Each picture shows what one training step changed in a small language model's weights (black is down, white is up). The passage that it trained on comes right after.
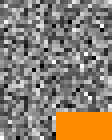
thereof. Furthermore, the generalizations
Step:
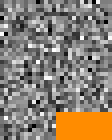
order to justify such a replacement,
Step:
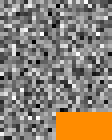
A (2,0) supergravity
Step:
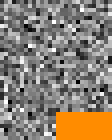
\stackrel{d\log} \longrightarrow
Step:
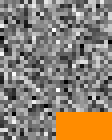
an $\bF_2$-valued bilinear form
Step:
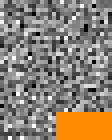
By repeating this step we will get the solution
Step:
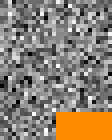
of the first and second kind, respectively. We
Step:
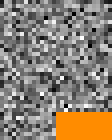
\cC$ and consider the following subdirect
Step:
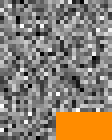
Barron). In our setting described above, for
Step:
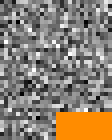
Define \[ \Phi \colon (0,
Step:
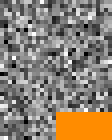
:= \langle s_i,X_j
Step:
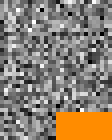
\left\{ \begin{array}{lc}
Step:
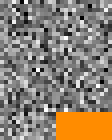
angular velocity $\boldsymbol{\omega}$
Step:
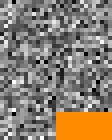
accounted for the inherent difficulties in
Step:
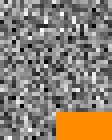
\eqref{eq-coohc} we have
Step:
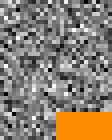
is that all off peak elements in the
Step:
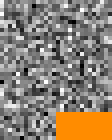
the linear forms into pairs, one can obtain a representation
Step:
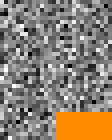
Because there are many fractures of different
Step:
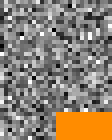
formally self-adjoint elliptic operator, and that
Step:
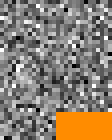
configuration}. We now introduce several moduli spaces
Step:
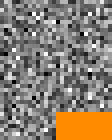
and $''$ the second derivative of a function.
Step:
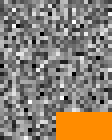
\theta^\transpose R \theta$ and applying
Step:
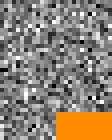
the same context, but involving in part an
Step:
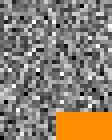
mass parameter. The principal innovation of
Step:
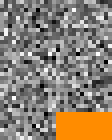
the DC-link capacitor
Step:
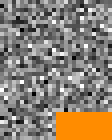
than or equal to $\alpha$. Recall from
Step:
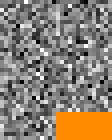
the nature of the ancestors. To
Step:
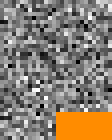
different from the trivial ones. As pointed
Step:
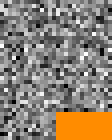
holomorphic map with $F(0)=0,
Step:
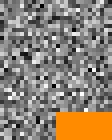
the commutative diagram, \begin{equation*}
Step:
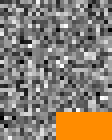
of its marginals at time $1$. To
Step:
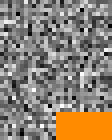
four computing agents relying only on the
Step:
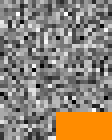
claim holds at the root trivially, and since the
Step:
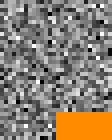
step to the left to be placed on the
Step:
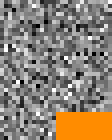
inductive characterization of such $\mathcal A$
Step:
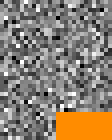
I, II, III.} Amer.
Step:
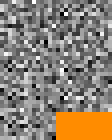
of calculating distance correlation coefficients between random vectors whose
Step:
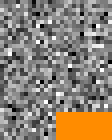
if $M$ be a coherent left
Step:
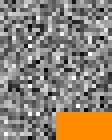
and complements. Section \ref{sec:
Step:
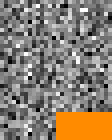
theorem. \begin{theorem}\label{proper
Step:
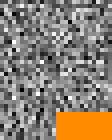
la fl\`eche verticale de
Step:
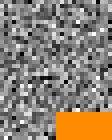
together with (2.6) (and
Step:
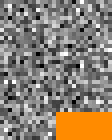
of {\em spectral tower}. It seems
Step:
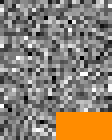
Let $0\leq p<\infty$ and $
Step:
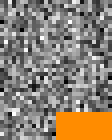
to the "Berstein doubling
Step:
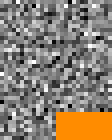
ideal and $I\subset L(I)\subset
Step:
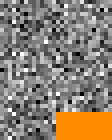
for velocity and pressure, of an error
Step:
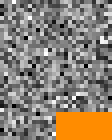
to my paper: "A combinatorial
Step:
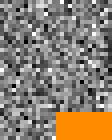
been discovered in the hope of
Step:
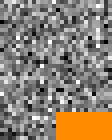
paper, this time can be regarded as
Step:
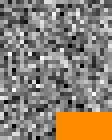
like half-space and exterior
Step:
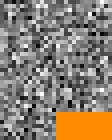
sparsity in the solution. Since solutions establish the
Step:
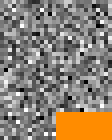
{hyperref} \hypersetup{
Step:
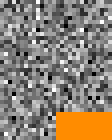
a compact hypersurface of $M$ such
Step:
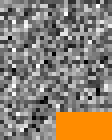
\eeq of the Lie superalgebra of
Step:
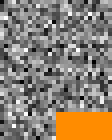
in a motion of diagrams, except
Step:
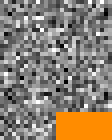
prove this by induction on the number $r$ of
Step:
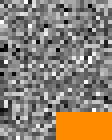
that our $\zeta(s)$ is many sided
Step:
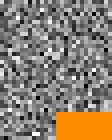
& lengths& number\\ \hline 1 &
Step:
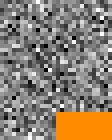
in $C(\bar\o_\eta)$, using
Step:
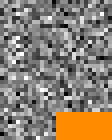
recent results of van der Poorten
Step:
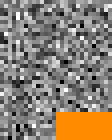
Minkowski norm on a vector space
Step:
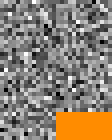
\lambda \in \poli_k)\
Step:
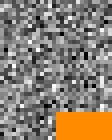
V. Guillemin, {\it
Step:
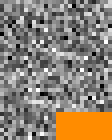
the orbit of $x$ can not reach
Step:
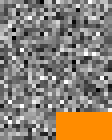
not tangent to $C_{\eta}.$ Letting
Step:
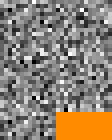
the following identities \[ \begin{aligned}
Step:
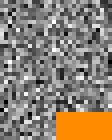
assertion follows by Rolle's Theorem.
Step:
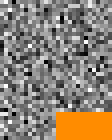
the standard open simplex $\Delta \subset
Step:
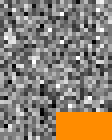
of grafting on a root, and
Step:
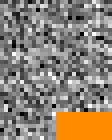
Poincar\'e series of $W$
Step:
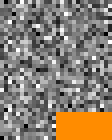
at most one arrow $\beta$ such that
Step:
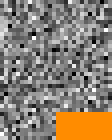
In the excluded situations, our results do
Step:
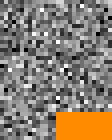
single solitons can be guaranteed to be
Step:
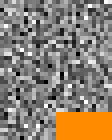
definition of $\Psi_{\alpha}(z)$ in
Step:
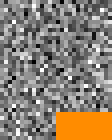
ordonn\Že de
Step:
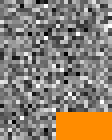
\end{array} \end{equation}
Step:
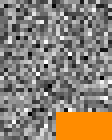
\end{equation} Then it is easy to see
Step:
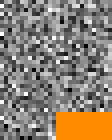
with $\alpha$ having very small support around
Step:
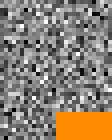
(or specializes to) the formula in
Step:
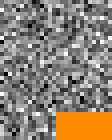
instance, if counting by perimeter,
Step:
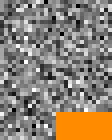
area of the unassembled
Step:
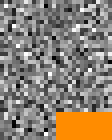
weight module. \end{thm} Assume the theorem
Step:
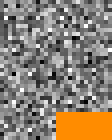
though we work on infinite-dimensional spaces, thus
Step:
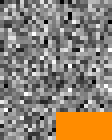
the convention of multi-indices, where
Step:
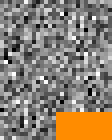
1.} \emph{The root system has the type
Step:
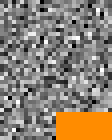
of this observation to the findings in
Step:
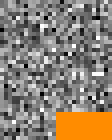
the left hand side is at most $1$,
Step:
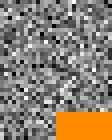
obtained solving numerically the system of fractional differential equations
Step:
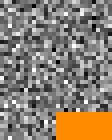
$\U$ are zero or of even rank. In
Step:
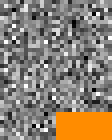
the edge with its order for $m_{ij}
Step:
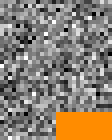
of $G$. This proves the proposition for
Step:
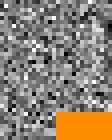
in $Cn(B)$ are also true
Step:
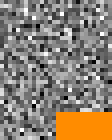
be combined. When drawing edges connecting
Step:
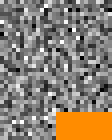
presented in Section~\ref{sec:expan}
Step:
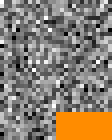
- Q_1$ and that, for
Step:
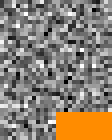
known that the Hilbert series can be written as
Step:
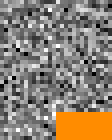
$k_1\in K_\beta$ and
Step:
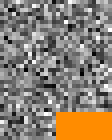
all of them are homeomorphic to the topological group
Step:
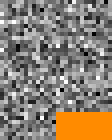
I_p(0)>0$, we can conclude
